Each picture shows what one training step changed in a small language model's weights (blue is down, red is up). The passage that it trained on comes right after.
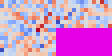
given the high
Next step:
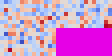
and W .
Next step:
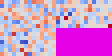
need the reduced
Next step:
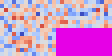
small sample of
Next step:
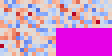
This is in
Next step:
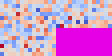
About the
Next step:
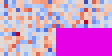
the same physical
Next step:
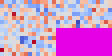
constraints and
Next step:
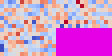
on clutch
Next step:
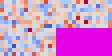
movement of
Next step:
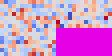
of the algorithm
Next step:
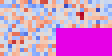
independent of
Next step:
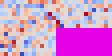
measured the
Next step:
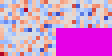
male students from
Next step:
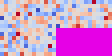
Dinu va
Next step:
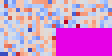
the genus
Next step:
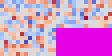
calculate loss
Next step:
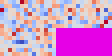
waves in
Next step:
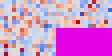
a list of
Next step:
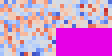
it faster
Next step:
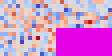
values of n are
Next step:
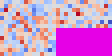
– bu
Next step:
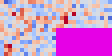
of Pb were
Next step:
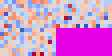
their contrast
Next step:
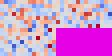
of good
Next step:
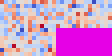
observations in
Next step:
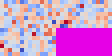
Figure 7.
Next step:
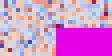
the classical,
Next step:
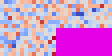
and the rate
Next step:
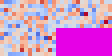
for a positive
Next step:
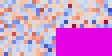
they have a
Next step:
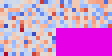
the ratios
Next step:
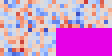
The total number of
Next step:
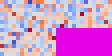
theory with the
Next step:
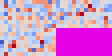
the integration
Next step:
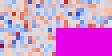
number of the
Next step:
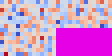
nor vertical
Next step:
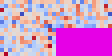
during or
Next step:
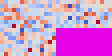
is identical
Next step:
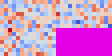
type of
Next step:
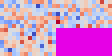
specimen Fig.
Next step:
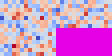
Yu и
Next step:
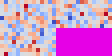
Mapa de
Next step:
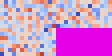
the termination
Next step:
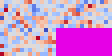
– Data
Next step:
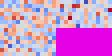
known as the
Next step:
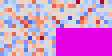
were performed in
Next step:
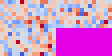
in a very
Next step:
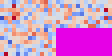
users to
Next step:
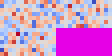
cooled in
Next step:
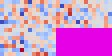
bulk of
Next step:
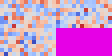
interesting in
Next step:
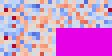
и ее
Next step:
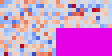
de mate
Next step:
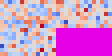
in Fig.
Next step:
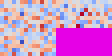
so that the same
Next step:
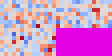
presents a
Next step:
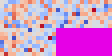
to changes
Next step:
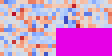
of a web
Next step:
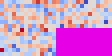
predictions in
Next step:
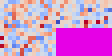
to review,
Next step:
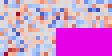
Technology and
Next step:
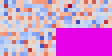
the dynamics of
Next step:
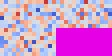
Doctor of
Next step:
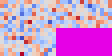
form again a
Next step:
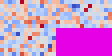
in Sports
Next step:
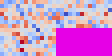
del borde
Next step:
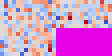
the application
